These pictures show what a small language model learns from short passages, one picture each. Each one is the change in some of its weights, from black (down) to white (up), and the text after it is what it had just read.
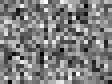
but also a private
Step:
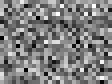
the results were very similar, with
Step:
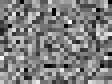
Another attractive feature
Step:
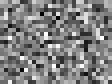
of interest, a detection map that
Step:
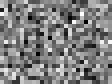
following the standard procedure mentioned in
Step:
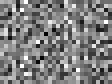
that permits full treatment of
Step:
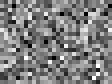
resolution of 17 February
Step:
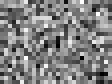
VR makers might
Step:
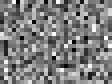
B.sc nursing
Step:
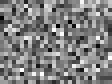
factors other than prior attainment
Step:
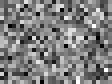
mass vertical acceleration of the
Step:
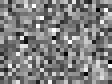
consolidates diesel
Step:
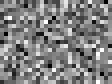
\begin{abstract} We
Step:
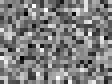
shown in Figs. 2
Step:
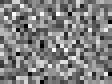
given by \begin{eqnarray}
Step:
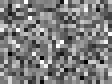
introduced the dual operator ε
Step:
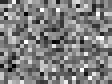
a scheme to control the CR
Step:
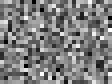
avoid this scenario. We first
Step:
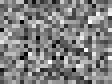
relevant authors Figure 5: Author
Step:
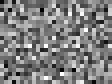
red) stars as a function of
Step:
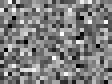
pertain to optimum LO
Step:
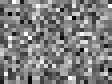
$K^-$ absorption on
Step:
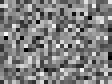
whether it should be activated
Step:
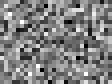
to derive a bound on classical
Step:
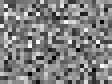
bending and torsion may determine
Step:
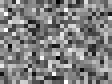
such that the signal power level at
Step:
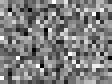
sought to gain control over
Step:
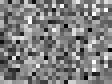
comparison star spectra were divided by
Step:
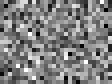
investigate the potential contribution of these
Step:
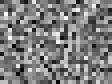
processing, such as quantum communication,
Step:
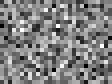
a sufficient quantity to train
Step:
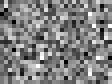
condition. To further evaluate the impact
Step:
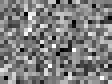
half wave potentials as a
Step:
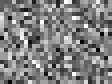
is no reason to expect it is
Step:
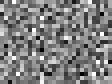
of the previous sections, we
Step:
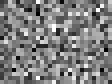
increased with RT biochar
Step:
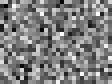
are controlled by gate
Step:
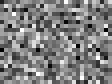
enhancing workplace
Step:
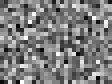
(enclosed by the
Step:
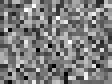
a language independent antipattern
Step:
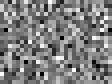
are used to understand the content of
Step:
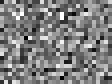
such, an LLM may
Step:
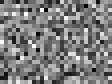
concerning the effect of
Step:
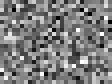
T_{\rm v}$ and the
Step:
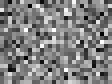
and present the best practice with which
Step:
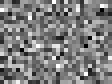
tools⁹⁵ available.
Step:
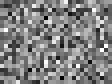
by incoherent particles when they
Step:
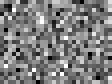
we have used 48 of
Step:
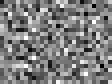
planetary orbital,
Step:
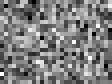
determine the realistic values of the
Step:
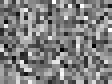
(FeS₂) with
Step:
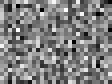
conceived the idea,
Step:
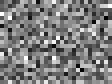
the possibility to encode different
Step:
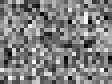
Their Effects on
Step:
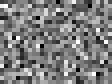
draft preparation,
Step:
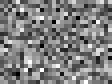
Supplementary Note 1).
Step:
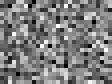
all the interfaces inside
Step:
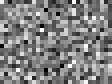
services to an ecosystem at
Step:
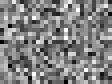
Second, the participants in the
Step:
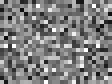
the SdHO could be
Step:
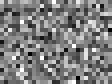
immersive environments, implementation
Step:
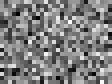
the end of the 20th
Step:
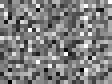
papers differ, but
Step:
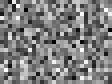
over time. Long term,
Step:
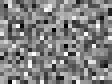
Studying the properties of these
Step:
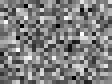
output from the photodiode
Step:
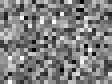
ratio $B_{\rm max}
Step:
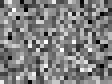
and which are in accordance
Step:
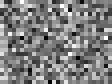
know word by word how
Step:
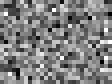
which introduces the detuning
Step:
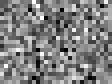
similar to the topside that
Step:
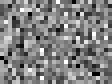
do not have to accept this
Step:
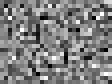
the scalar potential. \\ \indent
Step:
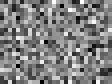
including the substrate.
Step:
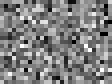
the `Iniziativa
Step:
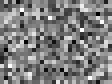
Based on an evaluation carried out
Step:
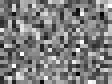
find the moisture content.
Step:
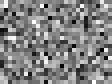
is the Jacobian of
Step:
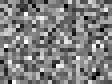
muon spin relaxation
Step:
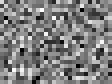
arbitrary Poisson
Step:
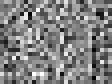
correlated to a sample at
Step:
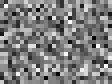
a primary study was carried out on
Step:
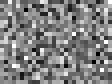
from the substrate to the
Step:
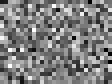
website, if any,
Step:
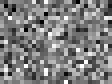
Distribution of particle density in
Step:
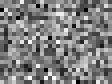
calculated with the difference in the
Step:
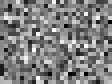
J=0)$. With a single
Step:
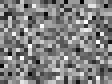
porosity and the relative
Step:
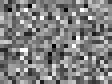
covered, and be able
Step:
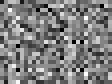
of the results known so far are
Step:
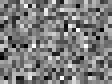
most field theory books.
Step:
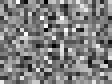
be determined. In general the
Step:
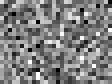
additional covariate effects.
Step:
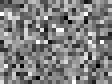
rise to further ramification
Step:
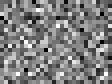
and its absorbance is
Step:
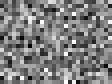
Numerical models for the simulation
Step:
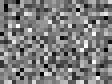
varies significantly across different conditions,
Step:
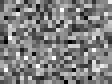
class cohesion metrics are
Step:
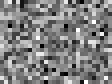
the building (Asava and
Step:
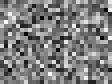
analysis framework for social engineering
